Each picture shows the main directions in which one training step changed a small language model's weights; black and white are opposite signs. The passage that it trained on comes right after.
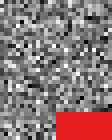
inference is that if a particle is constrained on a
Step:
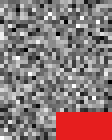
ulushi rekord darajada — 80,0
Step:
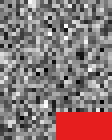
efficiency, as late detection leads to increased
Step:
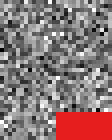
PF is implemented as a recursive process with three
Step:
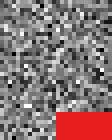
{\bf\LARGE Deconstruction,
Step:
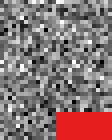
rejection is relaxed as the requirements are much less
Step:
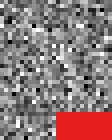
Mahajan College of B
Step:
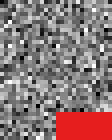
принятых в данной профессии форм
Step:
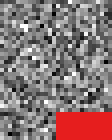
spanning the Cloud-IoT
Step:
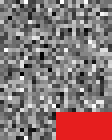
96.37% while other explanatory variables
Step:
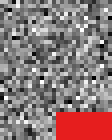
and coloured blue for better visualization. Matter
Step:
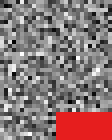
a combination of momenta and position based coordinates. This may
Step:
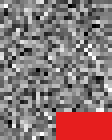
dilute sodium hydroxide and acetic
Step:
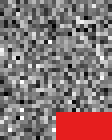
alignments report in gzipped html,
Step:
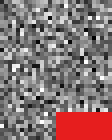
as Philosophy of Perception*, forthcoming
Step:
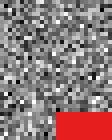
U. Trautwein-Bruns,
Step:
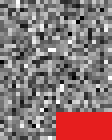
orbital wall fracture with entrapment of the
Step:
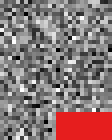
truncated up to higher order. This approach is easily
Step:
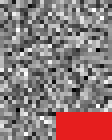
havosidan foydalanish uchun lisenziya
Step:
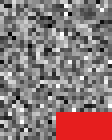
of sustainability. A focal point of proposed national water
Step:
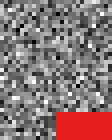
de “tierra sobre los listones”. En este
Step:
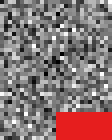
complimented by the links according to
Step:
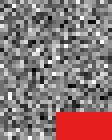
field. It is seen that the magnetic field lines in the
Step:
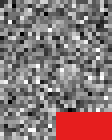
отдельных курсов; - сбор
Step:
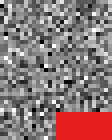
set of 1-cells is required to make the
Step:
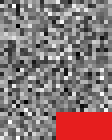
mechanisms. It analyzes existing BITs, global
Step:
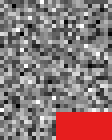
significantly higher MPO levels than those with inactive
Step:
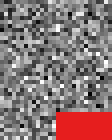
Бейдик О., Топалова О.
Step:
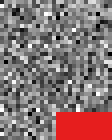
видения находится понятие
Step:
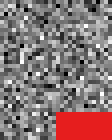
and contrasting results have been shown¹⁵. In
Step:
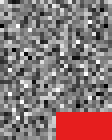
of the physical parameters (ionization parameter, covering
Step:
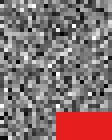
coupling regime. If confinement is due to symmetry,
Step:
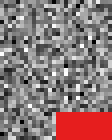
do SUS, já que foi com a
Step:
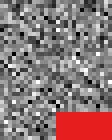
PATIENTS UNDERGOING
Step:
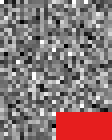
using a duality transformation and then derived in the
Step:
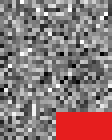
и другие уникальные числа или
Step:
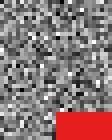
in a certain position within the viewing area of the
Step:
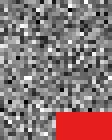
ii} $\lambda$\,4077 line suggest a
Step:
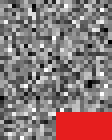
paper is to analyze the bending stress developed in
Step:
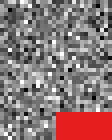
(3)$$ where \mathbf{d}_S and
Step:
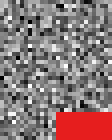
Eq. (\ref{cri}), we can estimate a second
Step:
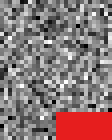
= {The Royal Society}, volume =
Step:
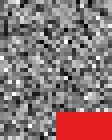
time-multiplexed NTOS.} Experimental
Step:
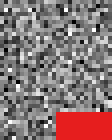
виконання гмінного полювання,
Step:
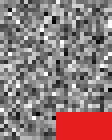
Kaduna senatorial district,
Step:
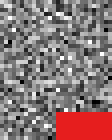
of a coarse grained macroscopic time evolution
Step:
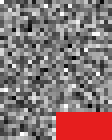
demonstrate the validity of this analytical technique in revealing
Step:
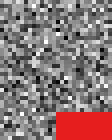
DEA model to choose the set of weights associated to
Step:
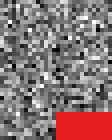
Ўрта Осиёда Темур ва
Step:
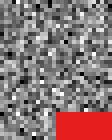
asosida soliq to'lovchilarning
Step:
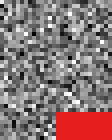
set of atomic propositions that still need to be evaluated
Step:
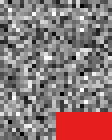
$\lambda_5 < 0$, which ensures that
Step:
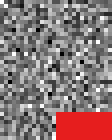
the superfluid can develop continuous differential rotation
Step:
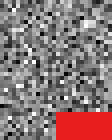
be important. These effects could significantly reduce the calculated
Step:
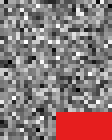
asos bilan tartibga solinmagan.
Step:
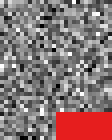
table). The figure shows the temperature and moisture levels
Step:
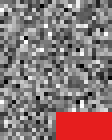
shaxsiy yoki xususiy ish
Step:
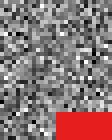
в умовах промислового
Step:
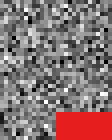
the FLASH coverage achieved by the conventional method is
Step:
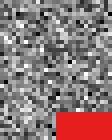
4 Scenario 5 Scenario 6 Reduction
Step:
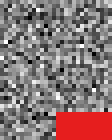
offenses. Interview Insight: A human
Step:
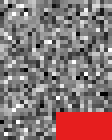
xohishi va zaruriyatni yuzaga
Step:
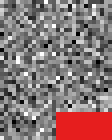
zijn overgeschreven. Wat
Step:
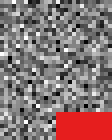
drug release, optimum globule size, minimum
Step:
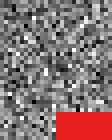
borracha de pneus inservíveis,
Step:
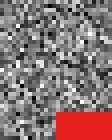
topical glyceryl trinitrate
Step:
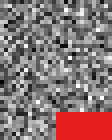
the house, the lights, and other home
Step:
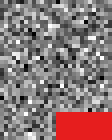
transformation from an ontological image to an image
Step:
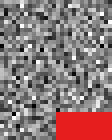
y principios, siendo uno de
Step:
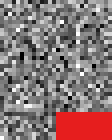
and not from the environment. Indeed,
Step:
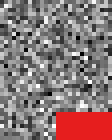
изменения менталитета в среде
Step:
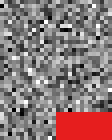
the LSTM-RMSProp model reached
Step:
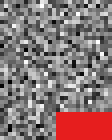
the jungle" Horse "a
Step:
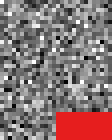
moment agreement with the CCSD(T)$_{\rm
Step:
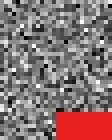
Gogaldara, and Aru -
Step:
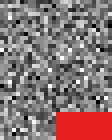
\subsection{Ethics} Sampling in survey research
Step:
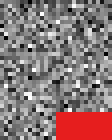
it's online implementation, this information is intended to be
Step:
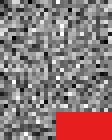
nestmates: under altered physiological
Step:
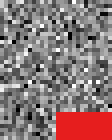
в лечении остеопороза
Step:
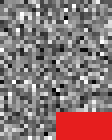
a result, new opportunities for tracking changes in
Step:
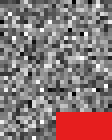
(1000msec) in the loop provides very high
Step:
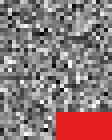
students exhibited consistent and marked improvements in fine
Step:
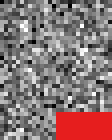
create the various models using Structure from Motion
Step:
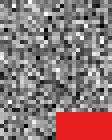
collective decision-making processes within a political
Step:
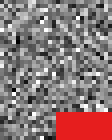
konstanta va o'zgaruvchilarga
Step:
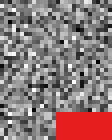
need to quantify this added variability and adjust the
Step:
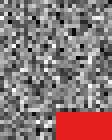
zones and their proper deployment location becomes more
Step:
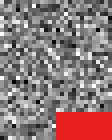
for research participants, beneficence, and justice
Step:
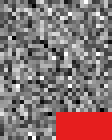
The calculated viscosity seems to increase as
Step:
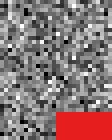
Sistema Nacional de Transplantes.
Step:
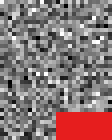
may even cause an avalanche of breaking
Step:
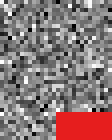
behavior, which is key to its proper functioning. It
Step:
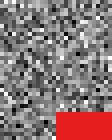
2012; Easterby-Smith,
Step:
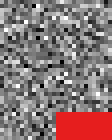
particle-in-cell (PIC) simulations
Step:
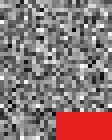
a total divergence and can be dropped when we
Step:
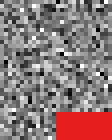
model. We continue with numerical simulations of the
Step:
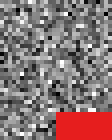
atqarǵanda hár bir
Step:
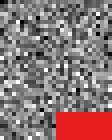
more nuanced understanding of how each LC type
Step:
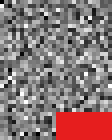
are not significant. The current trend of digital competitive
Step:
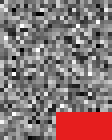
photosynthesis in *Pennisetum
